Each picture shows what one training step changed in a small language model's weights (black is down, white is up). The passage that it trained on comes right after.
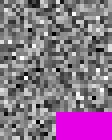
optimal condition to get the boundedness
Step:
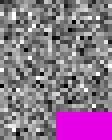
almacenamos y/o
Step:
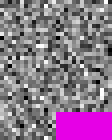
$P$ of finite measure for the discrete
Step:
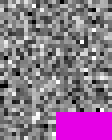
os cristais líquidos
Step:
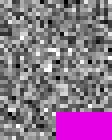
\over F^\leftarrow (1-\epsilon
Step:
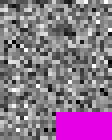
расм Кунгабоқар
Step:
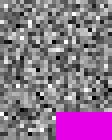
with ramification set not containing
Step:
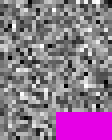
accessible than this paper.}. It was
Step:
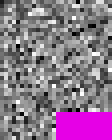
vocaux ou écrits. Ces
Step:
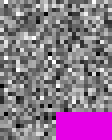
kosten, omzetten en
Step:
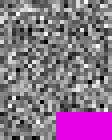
dasturlarni ishlab
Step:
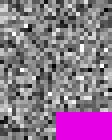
в профессиональных
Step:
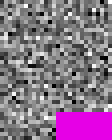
*Mistral Large 2*
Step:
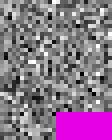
afgedragen en die aan de
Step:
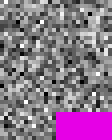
pela sua localização, a
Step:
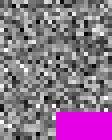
curves $\overline{C}\in\overline{\cal
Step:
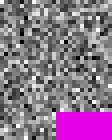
functions $h$. This gives us a category
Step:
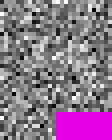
plan. Man, by his
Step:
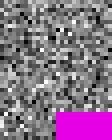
través de las denuncias
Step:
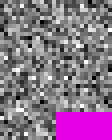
– významná lokalita
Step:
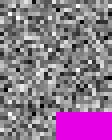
exceeding tests, using Algorithm
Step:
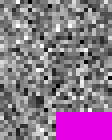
raqobat obyektiga
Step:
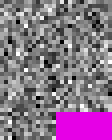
case}), observe that the even part of
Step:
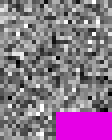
впливу розвитку
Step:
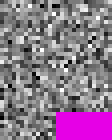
e mudem significativamente
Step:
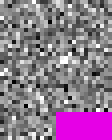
uniquely determined by its full
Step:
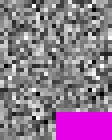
dirinya dan keluarganya
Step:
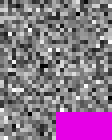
знання про користь
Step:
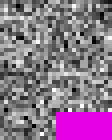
к медицинскому
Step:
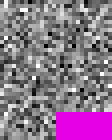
Ainda assim, é possível
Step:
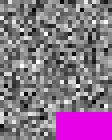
and a pragmatic approach.
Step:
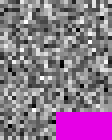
G}= \bigoplus_{n\geq 0}
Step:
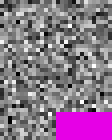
nulls (the general point of such a
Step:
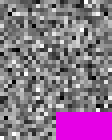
described as follows (for all $\lambda \in
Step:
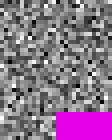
$A_\phi$. We can use row
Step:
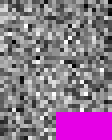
высоким ресурсным
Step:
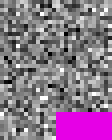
(Theorem \ref{sound1}). An
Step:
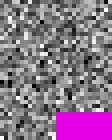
telefonlar va boshqa
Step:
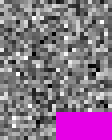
paper is to study an explicit upper bound
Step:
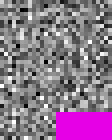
to $P$ and $Q$ respectively.
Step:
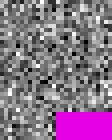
o'zgargan shakli
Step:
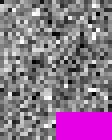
\emph{can} give examples
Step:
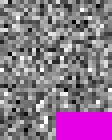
celular en el país. La
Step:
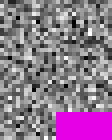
fibers but $f''$ has $1$.
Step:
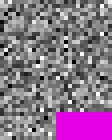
$l=1\dots M$ sample
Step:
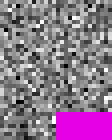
we have seen an ''easy''
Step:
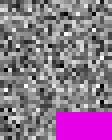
переводу терминов:
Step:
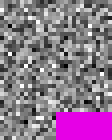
Zhang, H. Khan.
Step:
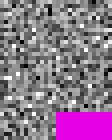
since it does not have identity
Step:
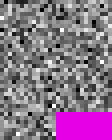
and $K\subset G$ is any subgroup then
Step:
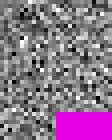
chuvalchang solingan variantda
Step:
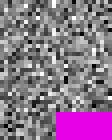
sebagai hal yang dapat
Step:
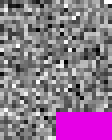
вищої освіти
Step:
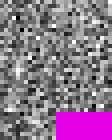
answer is yes---see
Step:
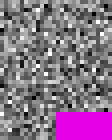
$H\subset S^1$. The only other case
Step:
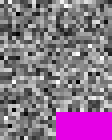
тела (кг/м ²)
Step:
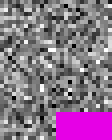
назарияси усул ва
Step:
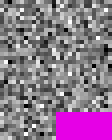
W^{*}$. Consequently,
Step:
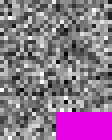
proses belajar mengajar
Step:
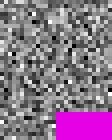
nonlinear problems. For that purpose,
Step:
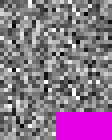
number $s$ does not exists.
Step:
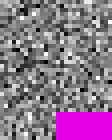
order $\calv_{lm}$ as follows. The first
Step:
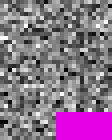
отношения, порой,
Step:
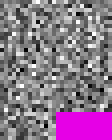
Under the hypothesis that
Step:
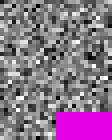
for almost all trees in
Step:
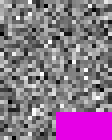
two muscles triceps and biceps
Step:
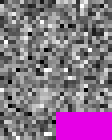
all $x,y\in X$ such that
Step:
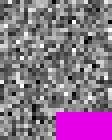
maior de obesidade infantil com o
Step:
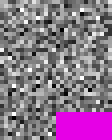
in the interior of $A$, too.
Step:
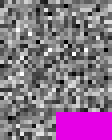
bu jarayonlar tijorat
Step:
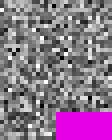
Desde el punto de vista del
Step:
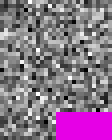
hamda taqsimlashda ma'lum
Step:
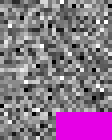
disease duration and more severe
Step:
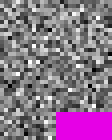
for $r\ge 3$ and what is the
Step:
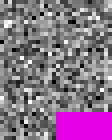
concentrated at the point $x$ and for
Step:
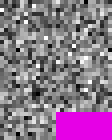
n$. Such a simple closed path
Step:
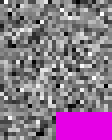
humano en ese momento y a
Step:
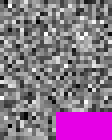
$I_n$, each node representing one
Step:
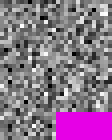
\mathcal{B}_{a})$ with the affine
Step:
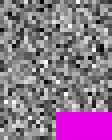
This capacity has the property that if
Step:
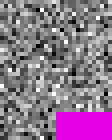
because, for another \(A^{\prime
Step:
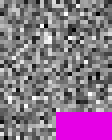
\del S'$ intersect at most four
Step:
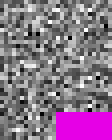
kitabı hazırlanır,
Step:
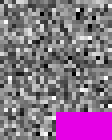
switch its status as follows:
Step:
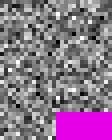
тушунилишининг ва
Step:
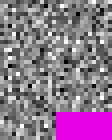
Q_{\langle \cdot,\cdot\rangle}$
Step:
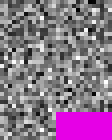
later consider the case when $\D$ has the
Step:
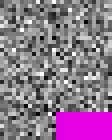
the course of the infectious
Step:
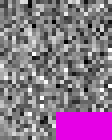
L\'{e}vy Approximation
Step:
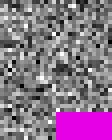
причин возникновения
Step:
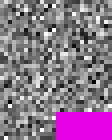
o sistema imunológico e
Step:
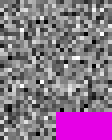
each $l$ with compact support and
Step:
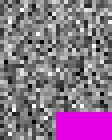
Kabalcı Yayınevi.
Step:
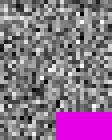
когнитивных способностей
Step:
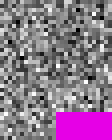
space, then the gradient estimates can be
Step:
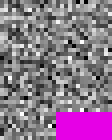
на микрозоны с
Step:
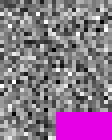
the probability $P_{2}$:
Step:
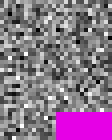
but $M^n-F$ is not
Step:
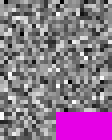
points. Then $M$ is a splitting
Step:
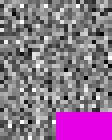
afastar a responsabilidade
